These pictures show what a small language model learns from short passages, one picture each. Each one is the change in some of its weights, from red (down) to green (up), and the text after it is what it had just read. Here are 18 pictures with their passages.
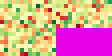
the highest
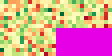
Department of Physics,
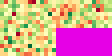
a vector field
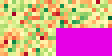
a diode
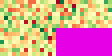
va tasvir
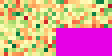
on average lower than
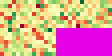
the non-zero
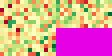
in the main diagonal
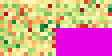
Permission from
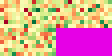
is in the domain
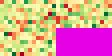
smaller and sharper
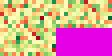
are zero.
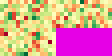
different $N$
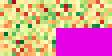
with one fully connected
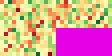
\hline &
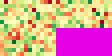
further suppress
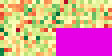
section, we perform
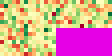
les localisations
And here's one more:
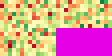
$y$ should
